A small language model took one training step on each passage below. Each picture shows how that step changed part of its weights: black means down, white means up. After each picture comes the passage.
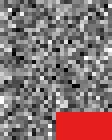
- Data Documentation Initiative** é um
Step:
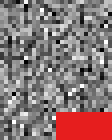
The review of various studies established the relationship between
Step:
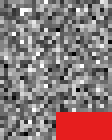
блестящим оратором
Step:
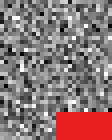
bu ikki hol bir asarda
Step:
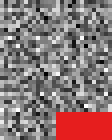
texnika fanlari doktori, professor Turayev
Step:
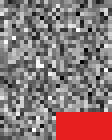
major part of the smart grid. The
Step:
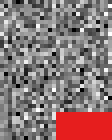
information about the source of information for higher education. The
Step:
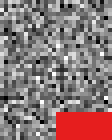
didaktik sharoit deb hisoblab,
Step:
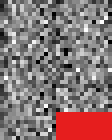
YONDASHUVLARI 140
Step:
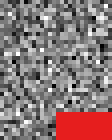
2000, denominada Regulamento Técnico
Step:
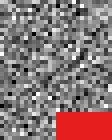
todas as atividades acadêmicas.
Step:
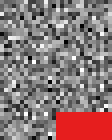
o‘zgarishlar yetakchisi
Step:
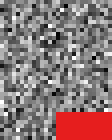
Фискальный механизм
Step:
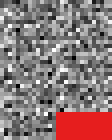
نفس التوجه
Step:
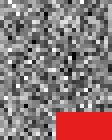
of art, a person develops aesthetic
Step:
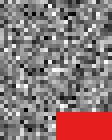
empleado se basa en el análisis de
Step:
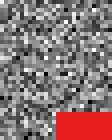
va maxluq", "Tom va
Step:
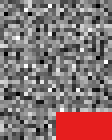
OF FOREIGN COUNTRIES.
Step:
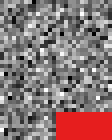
containing mCherry-HSF1 after
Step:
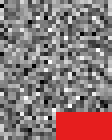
tem uma gama de atividades biológicas,
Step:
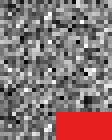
It is seen from Table 1 that the overall
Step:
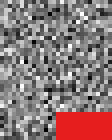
be preserved, using single-precision
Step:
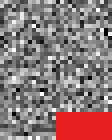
Abstract: *The paper presents the characteristics
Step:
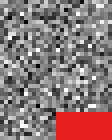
такого несоответствия —
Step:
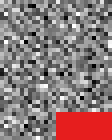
и на уровне речи – в
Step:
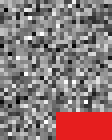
marca a entrada do edifício e
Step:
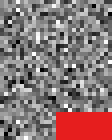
т.д. Необходимость
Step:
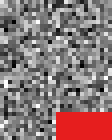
data security mempengaruhi
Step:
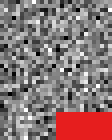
vertical landscape levels,
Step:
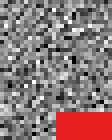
and 200 mm) was set up. A
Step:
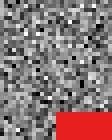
samarasini oshiradi, hamda
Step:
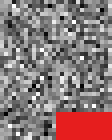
of Serum Magnesium Level with
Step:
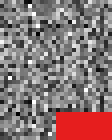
qoniqish darajasi, xizmatlar
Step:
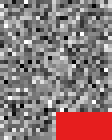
the company and should be given proper attention even
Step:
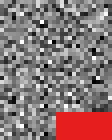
развивающееся направление,
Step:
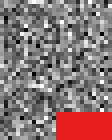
profissionais com a finalização do Programa
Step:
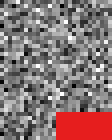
increase the routing overhead introduced with
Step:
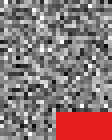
publicado en la revista quincenal
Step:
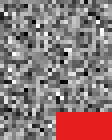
people. The number of Arab social media users is
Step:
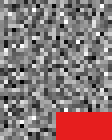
sitio 2, obtuvo un mejor
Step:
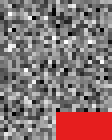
that genotypes with more branches
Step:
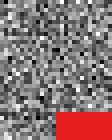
F, dan uji t HASIL DAN
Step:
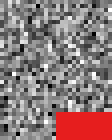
vazirlar boʻlishi
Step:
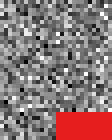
paper, it is concluded that this study
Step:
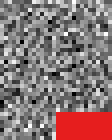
and WM and regional variations in contrast
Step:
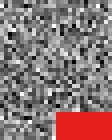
these methods offer important advantages over traditional
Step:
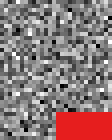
Radar plot of Z-scores for
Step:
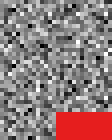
ташкилоти Демократик
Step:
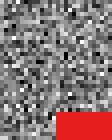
& Parameswaramurthy[2]
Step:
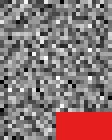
dietary treatments were T₁- 10
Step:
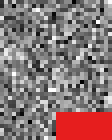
any unauthorised user.
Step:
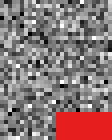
the case of glutaric acid and was
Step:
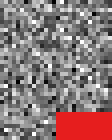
қўлдан тўпга зарба
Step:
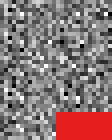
лише під час ранішньої
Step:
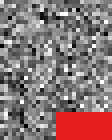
періодичні видання
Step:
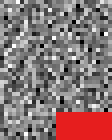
this feature is not just a convenience
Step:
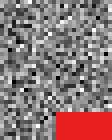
vibration. The absorption due to
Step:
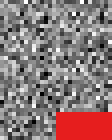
Man from London* (2007) and
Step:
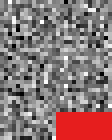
un ordinateur, un mini
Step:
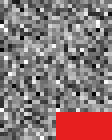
унинг бу иши уни ўз
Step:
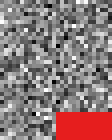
of agreed and strongly agreed that
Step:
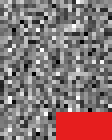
de la Convención Sobre los Derechos de
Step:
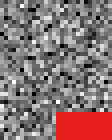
values of this isothermal model were intended from
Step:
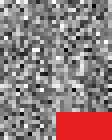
a dramatic drop at the amount
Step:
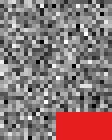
mashg'ulotlar, sinf va
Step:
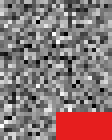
Ukraine and Belarus / ed.
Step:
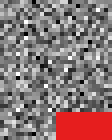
be fluent in pronunciation through some
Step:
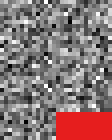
couple of forward current peaks arises,
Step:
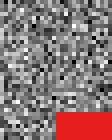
ta‘lim texnologiyasidan
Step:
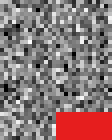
from each other so as to obtain single
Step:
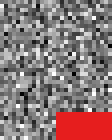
Fig. 1. Cross sections of hollow
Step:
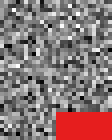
количественные показатели
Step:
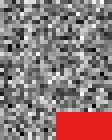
в них іншою,
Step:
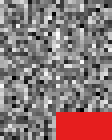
o'rta asrlarning buyuk
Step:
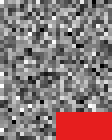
India, blast resistance is one of the
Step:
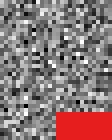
origin of the Uzbek national dance art, the
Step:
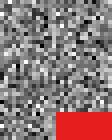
agencies require motivating the local people for
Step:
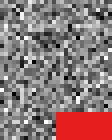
у школах сучасні
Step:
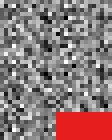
оптических свойств пленок
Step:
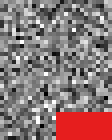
3. Percentage margin
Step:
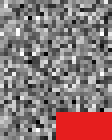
ilmiy-iqtisodiy asoslarga tayangan
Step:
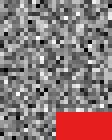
brand, using a mixture of amino
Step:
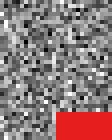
the plot of this novel is begin in
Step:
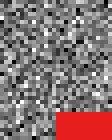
de relatie tussen wetenschap
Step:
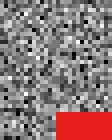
energy used in computing, measured in
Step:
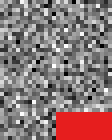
sovuqroq, bir xil va
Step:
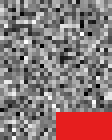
verification with the data from Reference [37]. Table
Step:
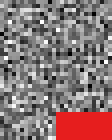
la Ciudad por fuerza, ahora
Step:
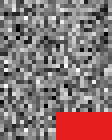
la comunidad de Puerto Apache está
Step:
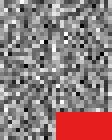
to the risk of the disabled child and in
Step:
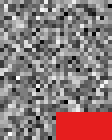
qanday cheklovlar bo'lmasligi
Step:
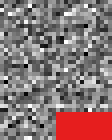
root zone may be due to low
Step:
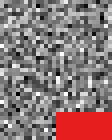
"primary cell" contains the base station
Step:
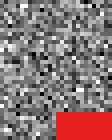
orqali - jismoniy mashqlar
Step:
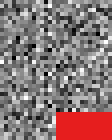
when he encounters some difficulty or
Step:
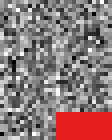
oleic acid into the *ductus
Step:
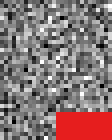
science, and culture, is essentially
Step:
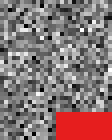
its valuable sector. Frequent
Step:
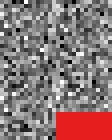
the theoretical value at all the filler
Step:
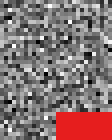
professionals should read academic articles, research
